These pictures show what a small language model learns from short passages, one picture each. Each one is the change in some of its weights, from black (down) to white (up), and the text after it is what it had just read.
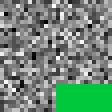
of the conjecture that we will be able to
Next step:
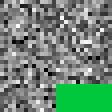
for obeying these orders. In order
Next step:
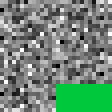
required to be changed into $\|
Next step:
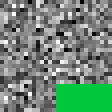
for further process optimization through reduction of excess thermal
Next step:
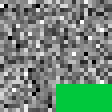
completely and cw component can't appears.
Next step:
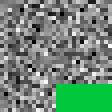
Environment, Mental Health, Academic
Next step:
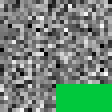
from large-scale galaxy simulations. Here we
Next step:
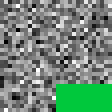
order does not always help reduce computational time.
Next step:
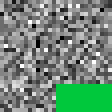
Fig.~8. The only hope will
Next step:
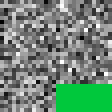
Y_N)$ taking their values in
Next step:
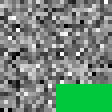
the most important tasks is testing the unitarity
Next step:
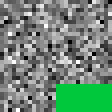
denotes the orbit of the colored structure
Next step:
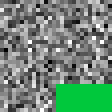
cost return ratio of the enterprises were
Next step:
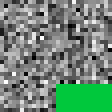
with observations of SN 1995ad, SN
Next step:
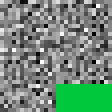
an Archimedean lattice is
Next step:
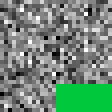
operators $\tilde D$ and $\tilde
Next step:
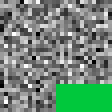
where a is a certain coefficient and
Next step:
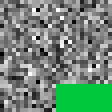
but slower, particles that decay inside the
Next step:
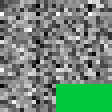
minority proteins to the
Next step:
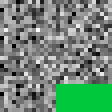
In fact suppose that there exists a proper
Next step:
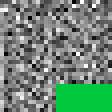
people & 7 & NA & NA
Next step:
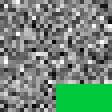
W/m ² Infiltration
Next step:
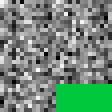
distinct workflows generally follows the same trend
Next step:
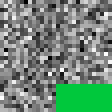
and the outbreak was declared a
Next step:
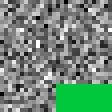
derivatives of the metric function. In Figures
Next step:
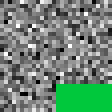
determine the actions of the subjects. These
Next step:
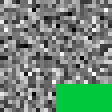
C$_{60}$ must lie in between
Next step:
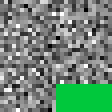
ensemble is considered to be more robust.
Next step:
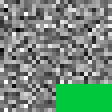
is: \begin{equation}
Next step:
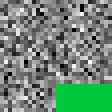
CHADHA, *J.
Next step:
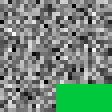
curvatures. Since the Berry curvatures
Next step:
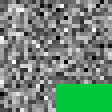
contamination from \hbeta\ and
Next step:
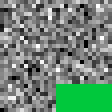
and $K_{X'}\equiv
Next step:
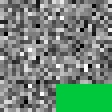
The shaded boxes indicate energy
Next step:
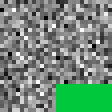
models, unilaterally from North
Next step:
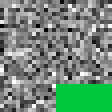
$$ \begin{lem} If $\nu
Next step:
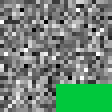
with disabilities. It is the right of
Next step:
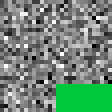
channel, the youth surveys developed under
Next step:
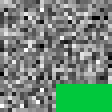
Usually, it is acceptable to
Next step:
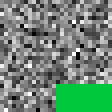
stands out among a small sample of
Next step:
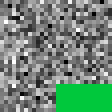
the Directive on Copyright
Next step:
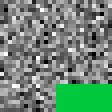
University of Michigan, Ann
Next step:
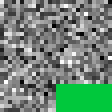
the sake of comparison. The
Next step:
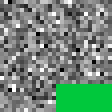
triangular equilibrium points are unstable. ##
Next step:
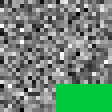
the relationship between activism and technology,
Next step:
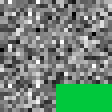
In Section 3 we study the existence of solutions
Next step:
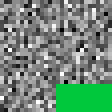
P (solid lines), Sb (dashed
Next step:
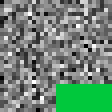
Simulation 1 | view 1: Normal
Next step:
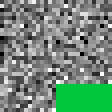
as $s\rightarrow+\infty$.
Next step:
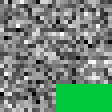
definitions are straightforward. \subsection{\sl
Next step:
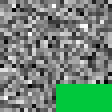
using this theory to describe parasites spread
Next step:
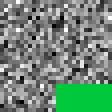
FOR DISSEMINATION
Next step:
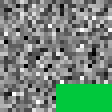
can be calculated efficiently, using computational resources
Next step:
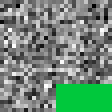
as the foundational canvas for the
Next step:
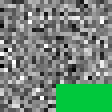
probability limit by a single fixed $k$.
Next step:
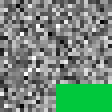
of the parameter $c$. Vertical
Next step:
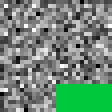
C_0 ^p\times \cl
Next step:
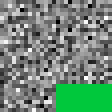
case of a large cutoff velocity
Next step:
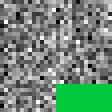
have a very powerful result on the convergence
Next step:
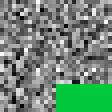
inspection technology and medical imaging
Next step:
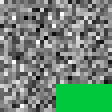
experiment, we observed that when the sender
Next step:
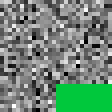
clean energy in the context of the current
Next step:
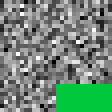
completion of quantum gravity. On the other
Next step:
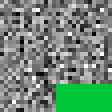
decisions under the P2P markets
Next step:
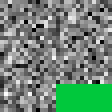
interested in analyzing exclusively the small
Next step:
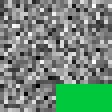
gravity, which after the standard canonical quantization
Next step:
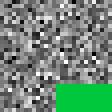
are also part of a wider network that
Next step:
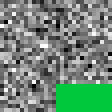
by $X_0$. In this case
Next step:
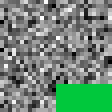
THE CAL-LAB The traceability
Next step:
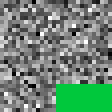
in this paper. CRediT
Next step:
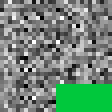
refer to as the {\it extremity
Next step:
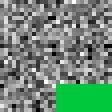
of her commits classified as
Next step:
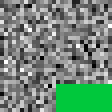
that for a fixed $\delta > 0,
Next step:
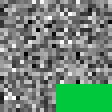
the effective optical properties of our fluorescent
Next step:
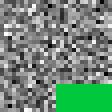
been a lot of serious
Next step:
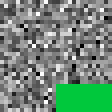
empirical data on decoding latency
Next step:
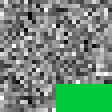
the finite time $t_c = \,
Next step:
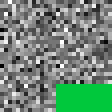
SYM by simply replacing the gauge
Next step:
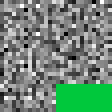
each other inside. Our simulations show that a
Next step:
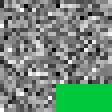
multipath propagation and path loss. Since
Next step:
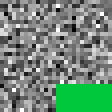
left] \arrow[r, shift
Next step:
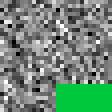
be taken into action by the authorities and
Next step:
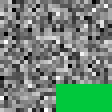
a predictive framework is developed to support systematic
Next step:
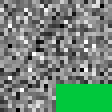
500)} \bigskip \centerline {Fig.
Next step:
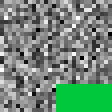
and maximizing the efficient use of resources through
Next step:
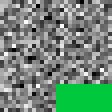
of the expansions is based on the fact
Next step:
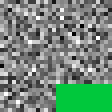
GMH, and Mixed pattern
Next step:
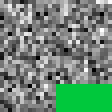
overdensities not changing the qualitative details of
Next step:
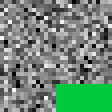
suppose that $j<m$. It is
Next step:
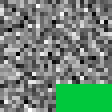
and highly deflected ion flows and rather low
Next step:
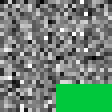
in RPMI 1640 medium
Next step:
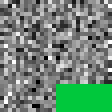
positives without a substantial increase in
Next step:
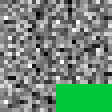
strategy that guarantees your hammer will
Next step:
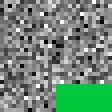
with matter satisfying a linear barotropic equation of
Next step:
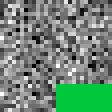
One can dramatically enhance the
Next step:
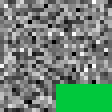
There are high chances of recurrence of
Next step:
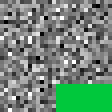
Similar results were revealed in
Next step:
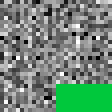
clear advantage for both tasks, while being able
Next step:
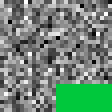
continuum one and we assumed physically motivated
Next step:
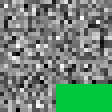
involutions in } G. $$ In
